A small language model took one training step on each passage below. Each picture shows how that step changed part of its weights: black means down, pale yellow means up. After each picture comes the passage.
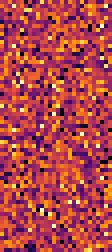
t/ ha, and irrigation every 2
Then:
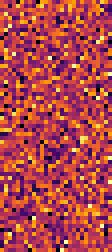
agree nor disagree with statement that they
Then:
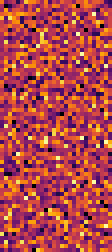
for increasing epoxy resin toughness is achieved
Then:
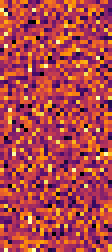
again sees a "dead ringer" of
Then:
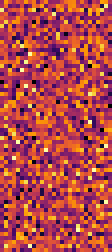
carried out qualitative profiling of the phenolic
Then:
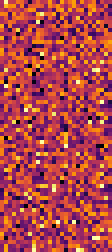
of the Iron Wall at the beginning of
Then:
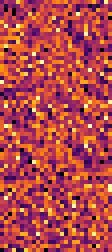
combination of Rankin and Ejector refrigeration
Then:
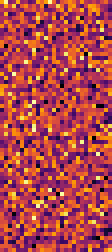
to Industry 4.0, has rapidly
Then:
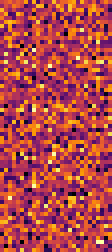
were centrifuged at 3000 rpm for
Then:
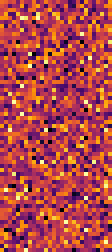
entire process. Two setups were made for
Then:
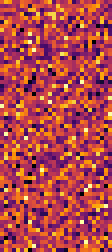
Petronas Twin Tower in
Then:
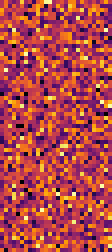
the first 28 days of life to manage
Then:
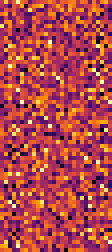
is advised to cut back on alcohol and
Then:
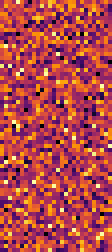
between mean serum bilirubin and outcome.
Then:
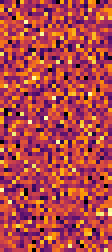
found to significantly increase employees’ uncertainty [12].
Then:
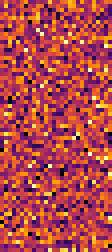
(Wiedemann in Meigen,
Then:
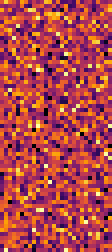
Emotional Intelligence Scale is a
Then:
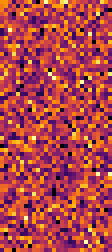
represent an abstracted summary, a symbolic
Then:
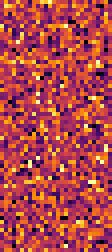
and atherosclerosis. Exclusion criteria
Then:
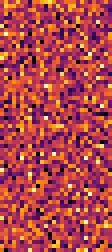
and ongoing support to strengthen teacher
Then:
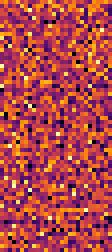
retains every candidate, showing that
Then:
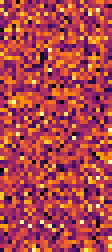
school, they met a GEC-T project
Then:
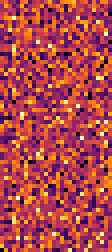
(Gardner et al. 2016,
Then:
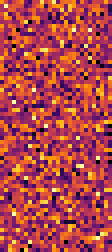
with an overall improvement of 49% in time optimization,
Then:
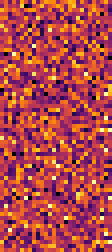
soil. This assay represents the maximum potential elution of
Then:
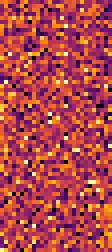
(Bachelor, Master) 20
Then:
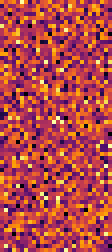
disks ranges from 0.1 mm to
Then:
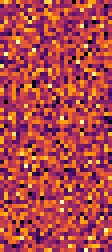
Currency Intervention and the
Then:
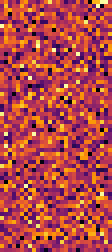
supportive and encouraging of individuals' participation in their
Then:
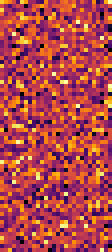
avg SD CI Random 59.36
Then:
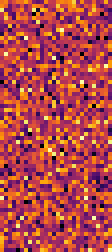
been provided (Lamb, 1996). To determine
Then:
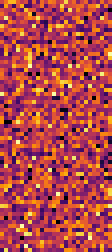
concentration below 60 mg/L is generally considered as
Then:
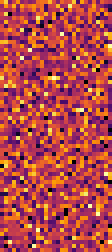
to optimize the firewall filtering
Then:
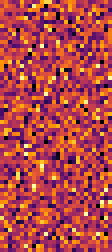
the oil as individual molecules [4]. Acid
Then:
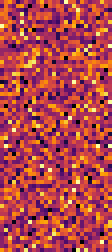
6% had new abnormalities [16].
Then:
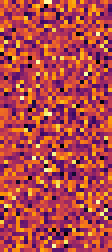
the cognitive level of analyzing
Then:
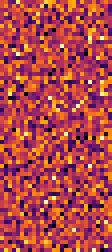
in Fig. 2. Fig. 2 An example of
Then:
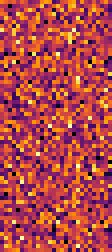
secondary metabolite produced during stationary phase
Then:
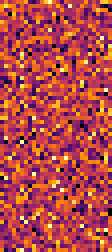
that talent management enhances a firm's
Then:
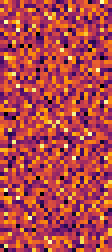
Data From the above table, it is clear that
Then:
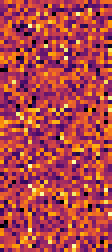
100.0% Elasticity scores from
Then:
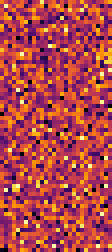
with chronic illness ages 9 to 21 years
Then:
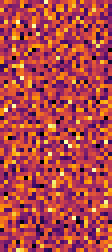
The demand-pull effect of public procurement
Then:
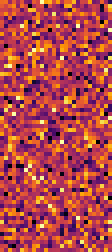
or otherwise. In re-presenting
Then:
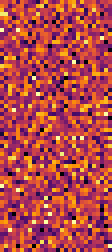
left out from the final assessment. The diagnosis in every
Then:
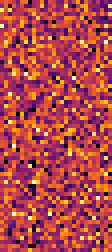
marker evaluations were performed when clinically indicated.
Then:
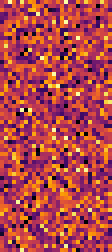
M. SMITH, "Critical
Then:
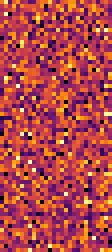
to explore other areas of digital marketing that may impact
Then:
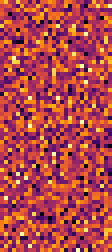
contains over 16,000 pictures of
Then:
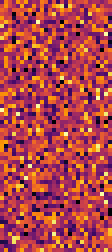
determined by Faraday method. A K 612
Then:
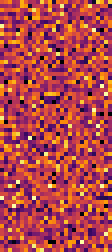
vertically stacked columns for plants
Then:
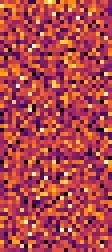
that is directly enforceable in all Member
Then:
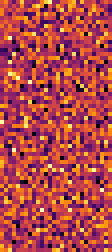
the integration of complex matrices of OAM
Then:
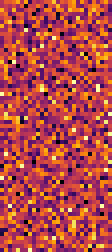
was found using partial least squares-structural
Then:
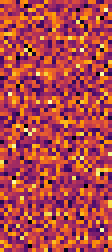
Clinical studies have demonstrated that when used with
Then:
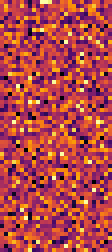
draft laws were adopted. In 2017 and
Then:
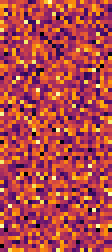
that child abuse in its various forms is abounding
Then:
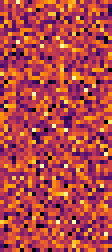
is the world's top producer of yam,
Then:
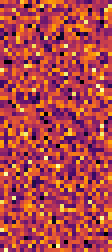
blood. The blood pressure of a healthy person is a
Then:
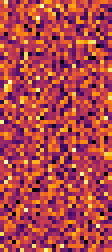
advantage in peace building. Specifically, the
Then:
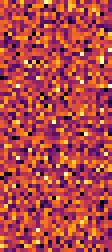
the various factors. For Small and
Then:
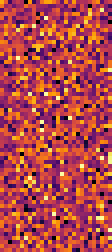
between the high levels to low level. Keywords:
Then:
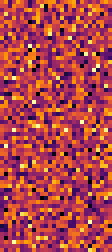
in 2020, and a fourth workshop was conducted
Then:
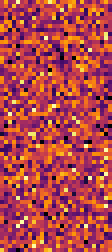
is also important to note that a profound understanding and
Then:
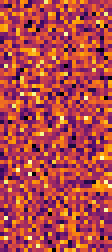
aspect of human life. Socio - cultural is
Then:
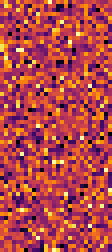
more efficiently Fleet and/or operation management systems
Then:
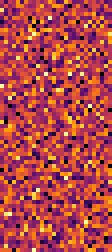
encephalitis, or recurrent
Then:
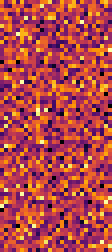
obstacles oppose effective drug delivery such as
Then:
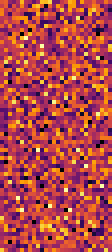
the process of adaptation to chronic hypoxia
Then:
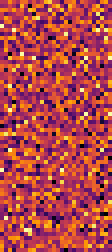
hydrodynamic models were tested to explore,
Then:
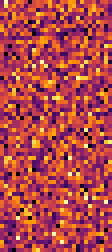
of competencies and technological complementarity.
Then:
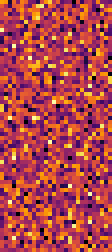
investing in education and skills development. We provide support to
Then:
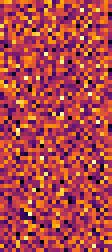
Current experimental measurement largely relies on
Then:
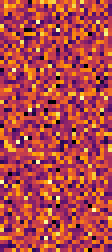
and transferred into the test chamber with test solution
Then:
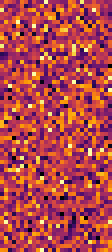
The Law of 4 February 2000, on the
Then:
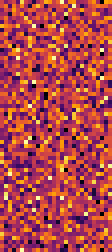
sizes of *B. spinosus* and
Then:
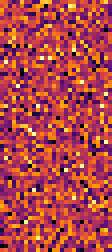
the disorder that comes with wealth and the constant
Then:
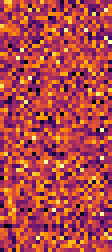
iconic *A Cyborg
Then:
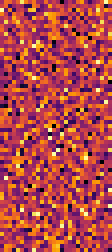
: Deutsch / 1 Dokumentation
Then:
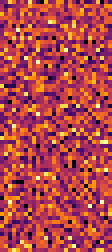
based and have the potential to stimulate and motivate
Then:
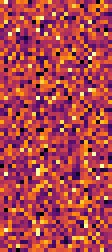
tools to visualize the data and to improve the productivity
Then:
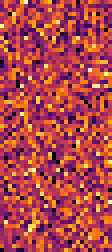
combustion and non-energy uses are
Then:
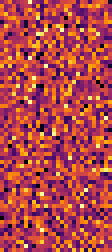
With the priori knowledge of the location of wireless base
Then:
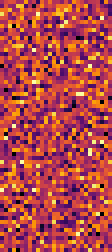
scale rating and state trait anxiety
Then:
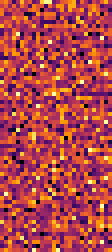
the groups. Wilcoxon signed rank
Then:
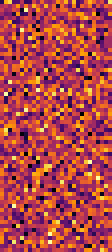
globally. In the training domain, the partnership
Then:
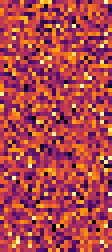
the daily volume were by far the most influential
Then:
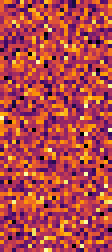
ID Lab ID Type Group Name
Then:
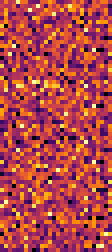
can be readily constructed, and the
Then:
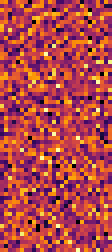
skills further underscore the effectiveness of the
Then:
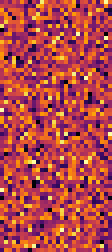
variables in the case of Latin America and
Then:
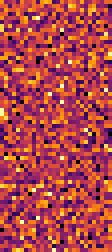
warming cycles, and more have not been
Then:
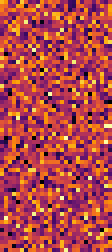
not a matter of the distant future, but a
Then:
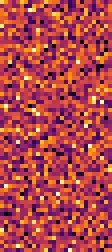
mainly emphasized studying in this paper.
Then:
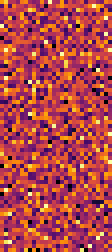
reporting timeliness. Lee and
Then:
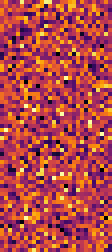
the category of regularized linear regression family. It
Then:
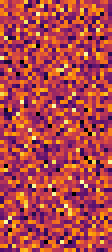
more experienced workers might have developed practical knowledge about
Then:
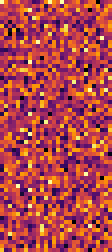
use by other software packages outside TREX.
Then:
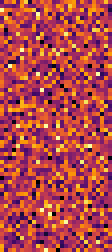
deviation of the present method are reliable for the
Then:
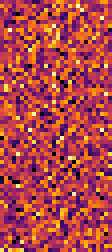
LN *waveguide propagation loss*
